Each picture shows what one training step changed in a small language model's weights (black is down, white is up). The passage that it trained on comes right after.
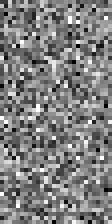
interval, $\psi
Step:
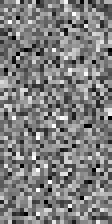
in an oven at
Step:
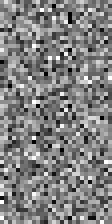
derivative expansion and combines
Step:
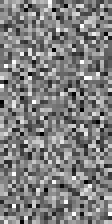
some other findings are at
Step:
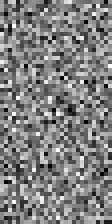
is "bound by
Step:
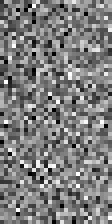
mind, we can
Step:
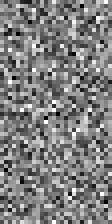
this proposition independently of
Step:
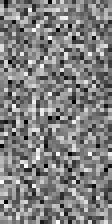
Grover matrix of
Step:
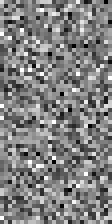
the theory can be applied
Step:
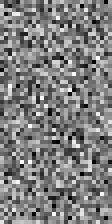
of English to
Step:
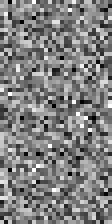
generators represent the group
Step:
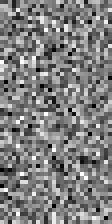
relationships between these groups.
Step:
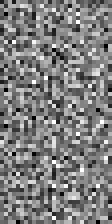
In Section 4, we
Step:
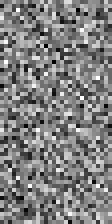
or wind movements.
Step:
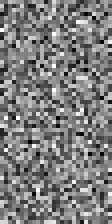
(see above). The
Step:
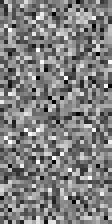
biodiversity, and
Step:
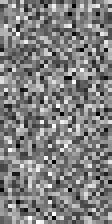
the primary light component at
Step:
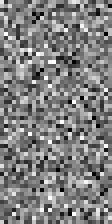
exist a positive rational number
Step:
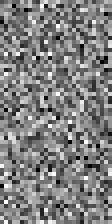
is perfectly suitable for
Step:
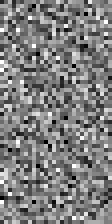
deformation of each other.
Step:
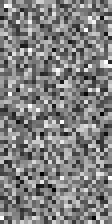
a different model for the
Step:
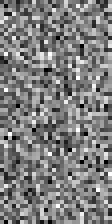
is that the temperature increases
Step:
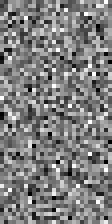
dy \nonumber \\
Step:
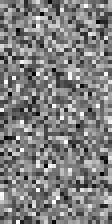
classical one, which was
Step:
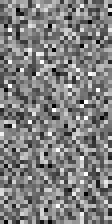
is the overall accuracy,
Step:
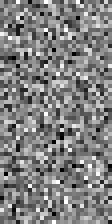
for each $\alpha$,
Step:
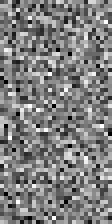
factors. The primary source
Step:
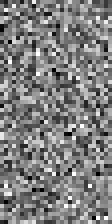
the materials, are now
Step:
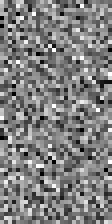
We keep the same notation
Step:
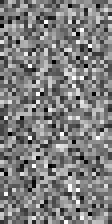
plain sight,
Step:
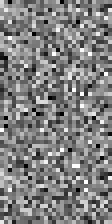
location $(r,
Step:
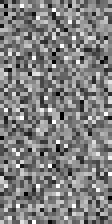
is found that, when
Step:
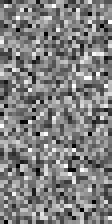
are Brownian
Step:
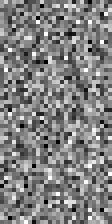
$\gN$ sur
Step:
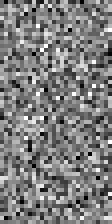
CCD camera
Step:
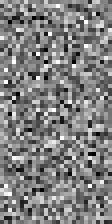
now look at several
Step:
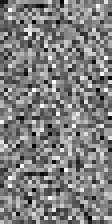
\quad (x
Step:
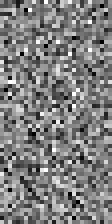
work of MH was
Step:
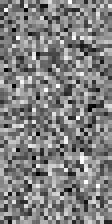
$\ta$ has to
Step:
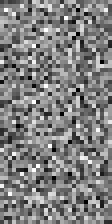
suffers from low
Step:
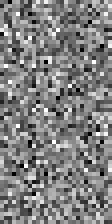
shorter periods of
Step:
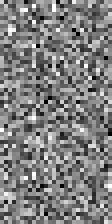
grateful to
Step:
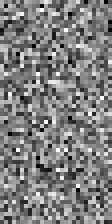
risk that might be related
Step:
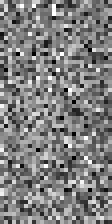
the over-rotating
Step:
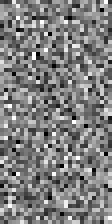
symbols transmitted at symbol
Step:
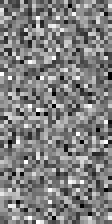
that the gradients
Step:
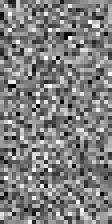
ports amounted
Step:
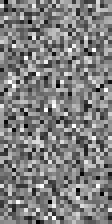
far from the wire
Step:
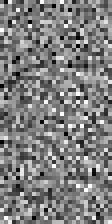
person. While the
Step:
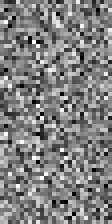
combining all frequency bands
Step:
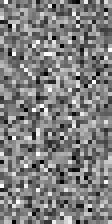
*J Bioanal
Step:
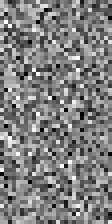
differing significantly in
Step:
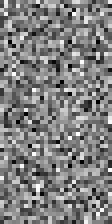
(dashed) green phase
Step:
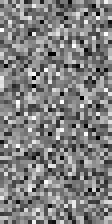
extremely important and widely
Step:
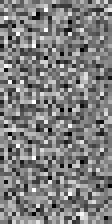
types of health issues in
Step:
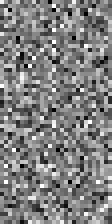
system is invariant under left
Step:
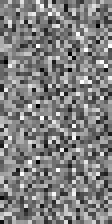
manifestations of
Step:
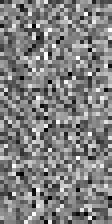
Ti surface (Figure
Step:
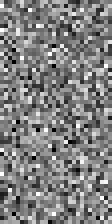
Table 1 cases of negative
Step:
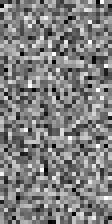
properties (X-ray
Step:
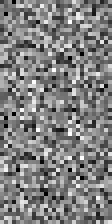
Previously, most
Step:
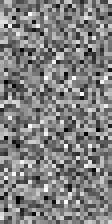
hardware and software integration
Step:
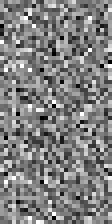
The Weyl scalar
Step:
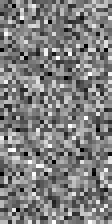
given the treatment before allowing
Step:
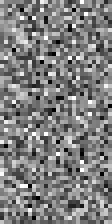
crystal XRD pattern of
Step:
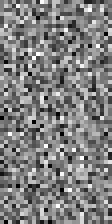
is then a Markov
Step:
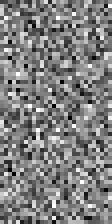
that the graph of
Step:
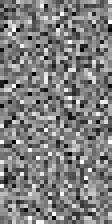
the poorest countries
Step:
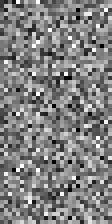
\ref \no
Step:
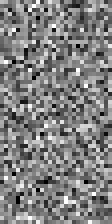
a single nucleotide
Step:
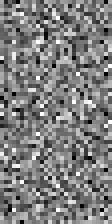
RAG to
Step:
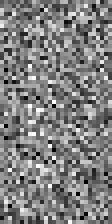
the development of economic
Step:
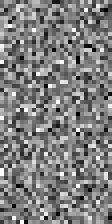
household level
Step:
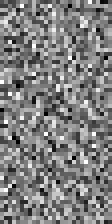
all individuals and families
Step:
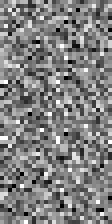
complements $M
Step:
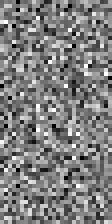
AI directly, increasing
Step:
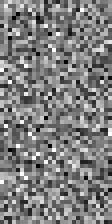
numbers of the second kind
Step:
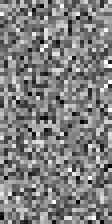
FP Higgs model and
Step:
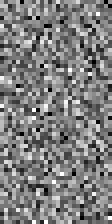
antennas at the
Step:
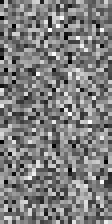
traditions, and
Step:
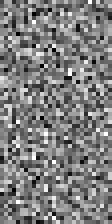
in the health sector.
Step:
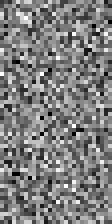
wetlands -
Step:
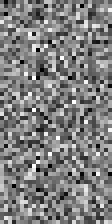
contributed equally to
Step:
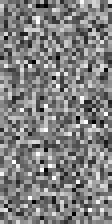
(X)$, we can
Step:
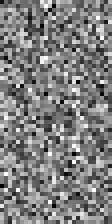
Products of different
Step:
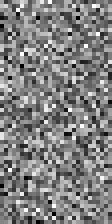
the key steps of our
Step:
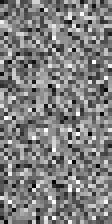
in the polarized case,
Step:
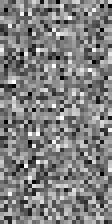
shredding as a
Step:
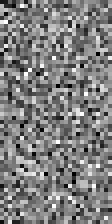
of these large ionized
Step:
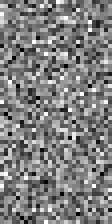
geographical context of
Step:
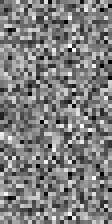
residing in the
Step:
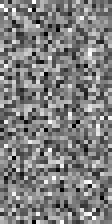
M$ denotes a
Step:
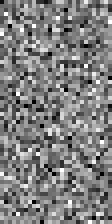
grid can establish an accurate
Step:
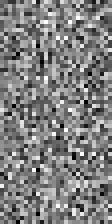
be barely called
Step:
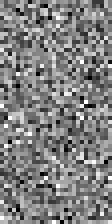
bound for the approximation error
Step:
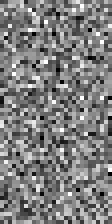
Equations (3)
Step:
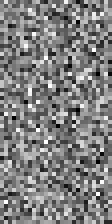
level agriculture development
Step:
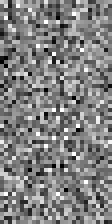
$X \notin
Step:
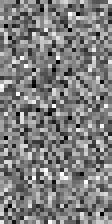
business or legal
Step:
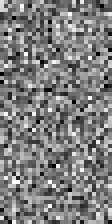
W^*$. In what
